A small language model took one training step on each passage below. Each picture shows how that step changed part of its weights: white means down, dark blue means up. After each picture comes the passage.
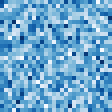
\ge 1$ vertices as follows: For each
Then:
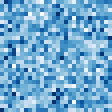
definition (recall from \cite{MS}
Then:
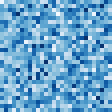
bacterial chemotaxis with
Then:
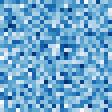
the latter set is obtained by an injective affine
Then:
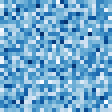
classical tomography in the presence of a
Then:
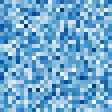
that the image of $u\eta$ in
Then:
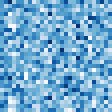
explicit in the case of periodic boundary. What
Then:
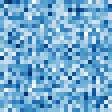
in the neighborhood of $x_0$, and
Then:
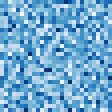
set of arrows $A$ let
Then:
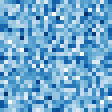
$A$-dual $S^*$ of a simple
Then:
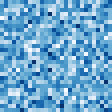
Sidorov, On parametric families of
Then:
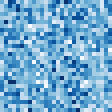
is an isomorphism in the groupoid
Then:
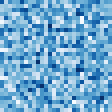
is positive since the Markov chain is recurrent and
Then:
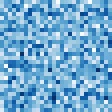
integral can be calculated explicitly, while the second,
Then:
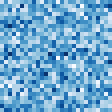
the present paper gives a purely algebraic foundation to
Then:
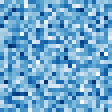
be equal, forcing the resulting surface to be
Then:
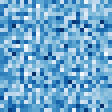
increasing subsequence of random permutations", Journal of the
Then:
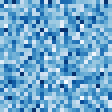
$\gamma(0) \in U \setminus
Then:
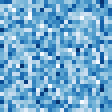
find $Z_{CS} \approx
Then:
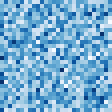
agents in the ABM, the less the
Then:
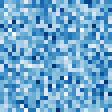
\big\{ \underset {\al\in
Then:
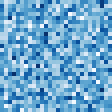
consider the systems $\kl_{¶}$,
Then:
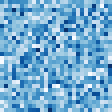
respectively, and from \eqref{pdef}
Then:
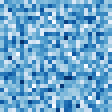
testing short-range models. Box and
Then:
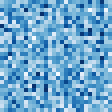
are lower triangular matrices with diagonal elements being isomorphisms.
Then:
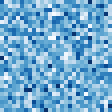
$\|S_\varepsilon\|$ to zero. We
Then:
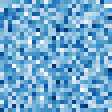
is easy to see from their proof that
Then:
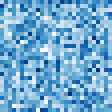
we have $\sigma=n-1$.
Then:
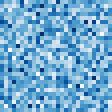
\frac{\partial c(x) }{\partial
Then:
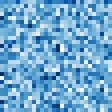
of $S^{3}$ along the knot
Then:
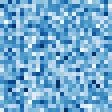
backward extension theory since 1990 (see, for
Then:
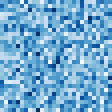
result we obtain $R$-boundedness for the
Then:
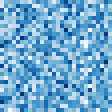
variable were explicitly calculated. Furthermore, in
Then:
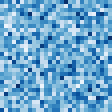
have an increased order of convergence on the test
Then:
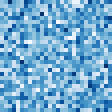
boundary condition (1.3). Since
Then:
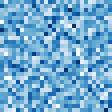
$$ By the numerical solution to the equations
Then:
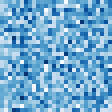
and the functions $f|X_i:
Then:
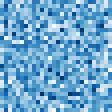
certain regularity conditions at infinity. These results can be
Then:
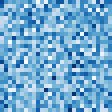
$R$ and let $M$ be a
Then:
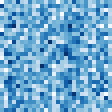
M\'etiers (ENSAM),
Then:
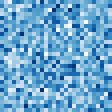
\noindent We leave it as an
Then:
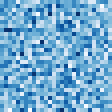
K.; Orlin, J.
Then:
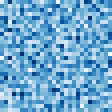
for a thorough analysis of the work and
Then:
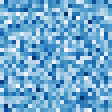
It is clear that $1-r\leq
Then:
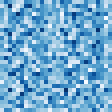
lower order terms. This cancellation hints at
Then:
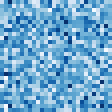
that $\delta_{\theta(s)} =
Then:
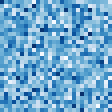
effective only in the short term. For
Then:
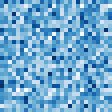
Given $x,y \in A$ we
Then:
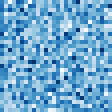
P.~Rideout and Rafael
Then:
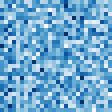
wrong. \section{Addendum
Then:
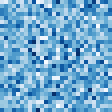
take $z=x^\alpha$ for some
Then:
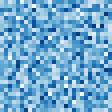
variables. As a result, the detection
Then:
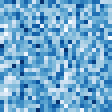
one or two triangles of $X$.
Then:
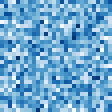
the same region enclosed by a closed horizontal
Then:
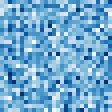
Rham and Betti cohomology then takes the
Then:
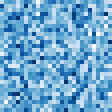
irreducible plane conics. This means that
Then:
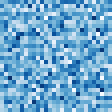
expression as a possibly infinite $F$-linear combination
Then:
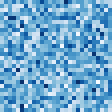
distinguish the case $n = 0$ with coordinate
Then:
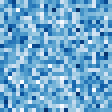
proposed MFIS-based method works for
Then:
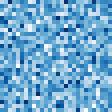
for any $\mathbb{N}$-filtration
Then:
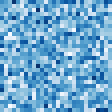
of lines $\mathcal{L}_9$.
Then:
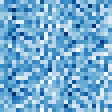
many real-world data set, the probability
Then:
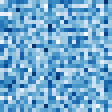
of a theorem of Appel and
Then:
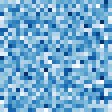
all nonempty $[u,w]_k$
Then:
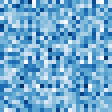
f\left(y\right)dy =
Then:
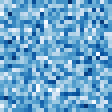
perfect field $\tilde k$ such that $\tilde
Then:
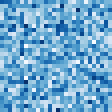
algebra homomorphism for $r=q$. It can
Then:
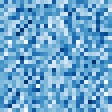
research timeline we have now reached a
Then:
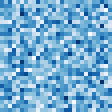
used equations (a) and (b). Now
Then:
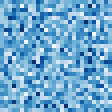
be chosen such that $\phi(x) =
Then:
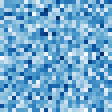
$L(\omega_i, \lambda)$
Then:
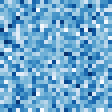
us define the bivariate polynomials \[
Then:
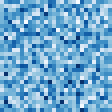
a matching set of this configuration is:
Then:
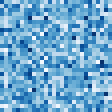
is a $2\times 2$
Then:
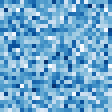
a filtration of $\Cal R$}. A Borel equivalence
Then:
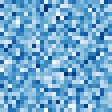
corners $Y \hookrightarrow X$.
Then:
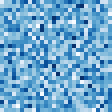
matrix $S$. \end{theorem}
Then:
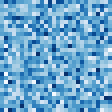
segments indexed by $k \in B =
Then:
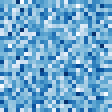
The idea behind the empirical reduced collocation
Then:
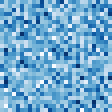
\colon r \in \tilde{S}
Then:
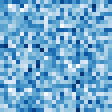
of the $\U$-transform we shall
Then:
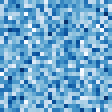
in its combination of route generation,
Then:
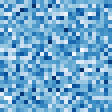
Estimates and Average
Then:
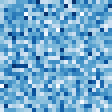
one hand all arms need to be
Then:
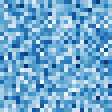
consuming than the previous one. For each
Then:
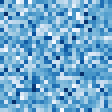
$\|\cdot\|$ denote a submultiplicative
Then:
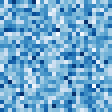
we can choose a set $S_\alpha$
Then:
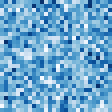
$\hfill \bigskip We proceed by describing a
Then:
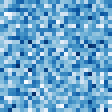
negotiating affordable
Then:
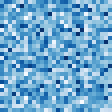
enough for the complex Gaussian random variables.
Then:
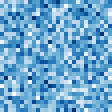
to the considered graph instance. The more number of
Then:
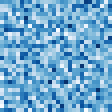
we are more flexible and it is
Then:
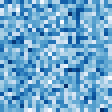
and constraints that each CC requires.
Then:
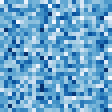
algebras to topological quantum field theories (see
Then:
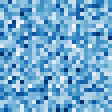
except at the 'left' (inflow)
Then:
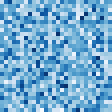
the complex $\mathcal{K}(L)$ are
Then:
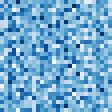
(but not totally geodesic, because of
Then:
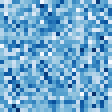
positive, $\bla = ( \la
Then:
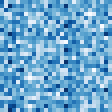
Vaccine Vials,
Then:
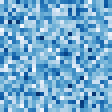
and $\mathcal{M}$ are viewed as Riemannian
